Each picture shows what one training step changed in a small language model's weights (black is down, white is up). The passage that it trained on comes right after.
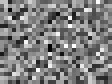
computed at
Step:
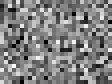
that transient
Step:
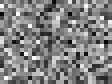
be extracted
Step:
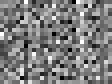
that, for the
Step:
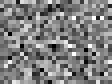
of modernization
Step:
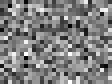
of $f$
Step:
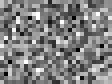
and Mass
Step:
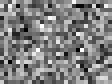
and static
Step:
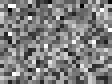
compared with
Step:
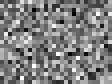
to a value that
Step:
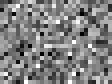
*La Via
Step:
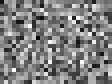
power law
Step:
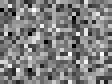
the KKL
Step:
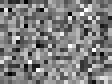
SOC in
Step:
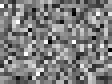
to conduct
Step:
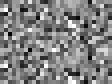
bir biri
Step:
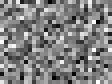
such a parameterization
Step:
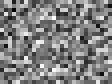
and using the
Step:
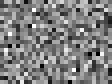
a major
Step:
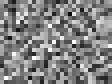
being the
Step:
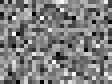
intensity and
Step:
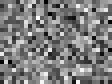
We will prove
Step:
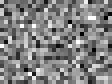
cual no
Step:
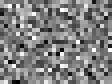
between quarks
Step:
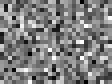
column. This
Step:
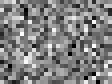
radius (in
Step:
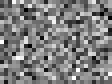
y la delación
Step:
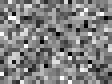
numerically for
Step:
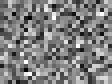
la vida
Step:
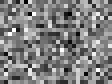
im Monat
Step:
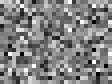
is zero.
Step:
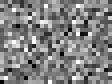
der Frage
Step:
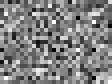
is, an
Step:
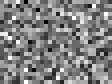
the family
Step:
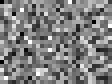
is independent
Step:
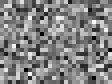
conclusão de
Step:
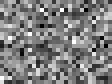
respect to the
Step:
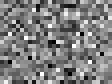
faol olib
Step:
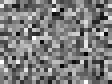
charge transitions
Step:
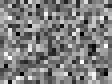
nicht nur
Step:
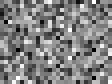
is not specific
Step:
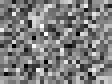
Both two
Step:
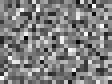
two layers
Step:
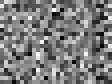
charge form
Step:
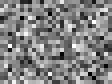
types of
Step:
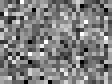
è in
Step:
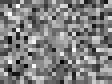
as well as a
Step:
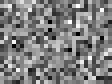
potential show the
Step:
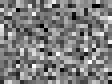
basis state.
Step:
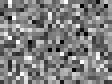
the expectation
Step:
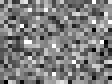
these striations
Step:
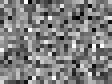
durch die
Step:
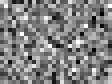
caused by
